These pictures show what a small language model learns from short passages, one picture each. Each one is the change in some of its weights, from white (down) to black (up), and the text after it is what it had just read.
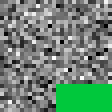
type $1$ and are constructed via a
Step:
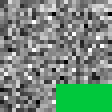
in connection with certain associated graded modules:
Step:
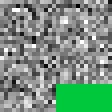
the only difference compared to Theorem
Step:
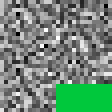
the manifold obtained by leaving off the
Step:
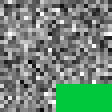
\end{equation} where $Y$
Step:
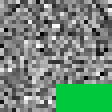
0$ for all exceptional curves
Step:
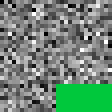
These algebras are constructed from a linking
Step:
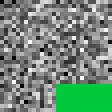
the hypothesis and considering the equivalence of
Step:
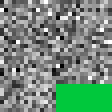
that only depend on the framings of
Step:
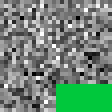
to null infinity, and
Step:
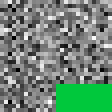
Paris 6, 4, place
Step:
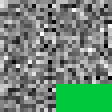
\subsubsection{In the combat conditions
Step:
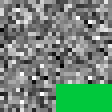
the proper holomorphic map onto the normal
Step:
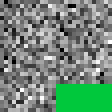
policy, and the ideal
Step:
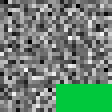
In fact, uniqueness of bounded weak solution
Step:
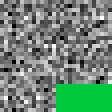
modified Doob's maximal inequalities for
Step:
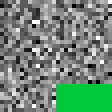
Hilbert space. We fix an inner product
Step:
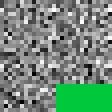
proofs of the previous theorems:\\
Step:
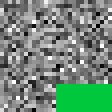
with unit $e_0$ such that
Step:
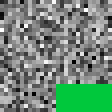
but avoids the coordinate singularities
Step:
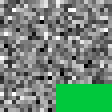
the disjoint core-halo
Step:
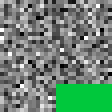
\rar R/p \oplus
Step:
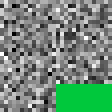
In this work, the ambient
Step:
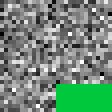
$n$. \end{theorem}
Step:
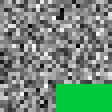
in every uncountable cardinal. We
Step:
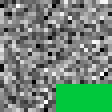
with $a=1$, for some
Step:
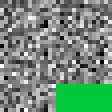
using fully explicit schemes such as
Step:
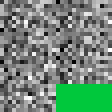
the differential graded Lie algebra underlying
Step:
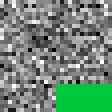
\par \noindent [OZ3]
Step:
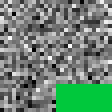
of $\nu$, one can obtain that
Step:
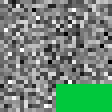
the minimum number of paths occurring
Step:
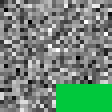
paths in $\Gamma$ and with
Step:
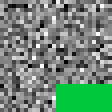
implemented FE method for
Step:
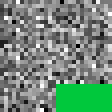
take on negative values. The Einstein
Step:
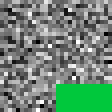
directed sum with a coloop.
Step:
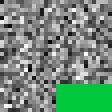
the Laplace transform of the Wright
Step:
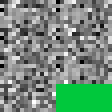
далеко за
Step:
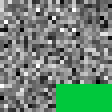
open arc $X= \gamma$
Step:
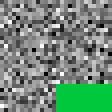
In this work we will assume that the solution
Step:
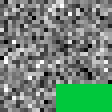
Then, a similar analysis as above produces
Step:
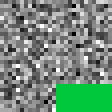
the sets $\mathcal{A}(a)$
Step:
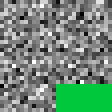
simulated annealing and
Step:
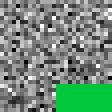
every connected graph with diameter 2 and
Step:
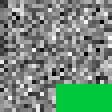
Let $S$ be an abelian or projective
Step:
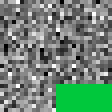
torus. Via the description on
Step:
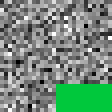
such that $\alpha(S)\subset
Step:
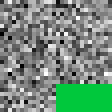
with $k\geq 4$. Then
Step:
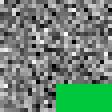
result, he proved the rigidity
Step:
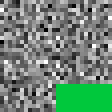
adaptive implementation of the
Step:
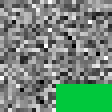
some subset $X\subseteq S$ of
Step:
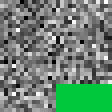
from the $\g_2$ diagram.
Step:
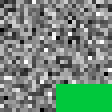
we may assume that $r<s$
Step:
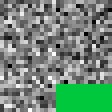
\partial X)$. \endproclaim
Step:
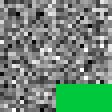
complete set of representatives $\{t\}$
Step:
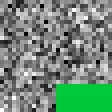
evaluation of the ROM, one
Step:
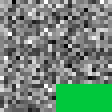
of the mathematical and artistic
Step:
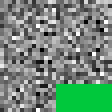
diagonal steps. The number of these
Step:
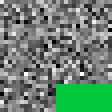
\frac{\xi}{\theta} \left
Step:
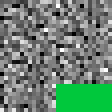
Moment complete convergence for sums of a
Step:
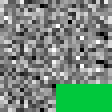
every integer $n$ it is possible to
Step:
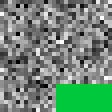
for details). \end{itemize} The
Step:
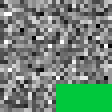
$\Omega$ be a domain in ${\Bbb
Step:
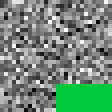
which are $\mathbb{Z}$-linear
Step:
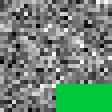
of $\partial S$. \qed
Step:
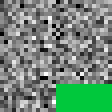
preserved under extension of the base field.
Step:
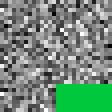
for those parameter values are spectrally stable
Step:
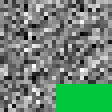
iteration of analytic functions in a
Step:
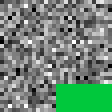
we can identify $\calm \cap
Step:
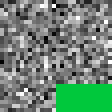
\qquad (n\in \N).
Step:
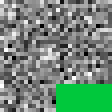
of positive literals interpreted as
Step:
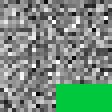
where $\ri(\cdot)$ denotes the relative
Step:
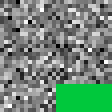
finite family of continuations of the
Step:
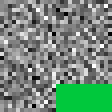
the sleigh's motion without
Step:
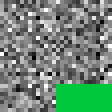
$n$ defines a lower set
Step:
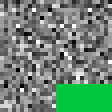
dW_i(t)+\nonumber \\
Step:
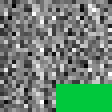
mechanical parameters of such processes can
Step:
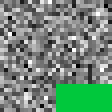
the Euler operator follows from $\D
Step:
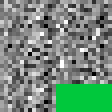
In this paper we introduce a new approach based
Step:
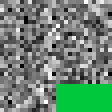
invariance principle suffices. From the
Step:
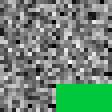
[\sigma] \} \end{equation}
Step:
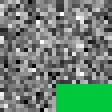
\varphi) \end{equation*} for
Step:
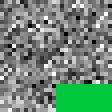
of the graph). A parameter $p$
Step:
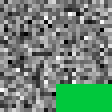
sequence of padded FFTs,
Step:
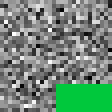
\mathbb{R}$ be a
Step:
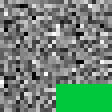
University, Boston, MA
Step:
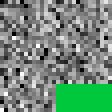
roughly speaking, condition on
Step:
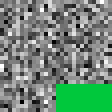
three Lie algebras. First, the
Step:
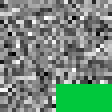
and $\mathcal{F}$ be two
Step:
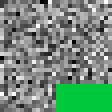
some background information. This identity will
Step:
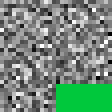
the second-order Sobolev
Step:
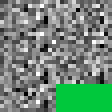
based on a result due to Ozeki
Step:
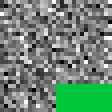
\cite{Fu5}, and
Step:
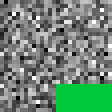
fixed binary variables according to corresponding reduced
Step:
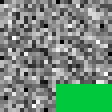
simulation results show that there is not much
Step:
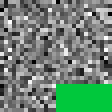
x-free sets}, {\it
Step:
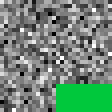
residues mod $p^k$
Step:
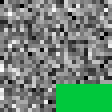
If $0\notin \Spec
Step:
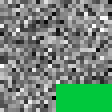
branching. By using the
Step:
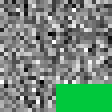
rates in the supremum norm for
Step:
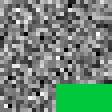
the matrix solution of the quantum
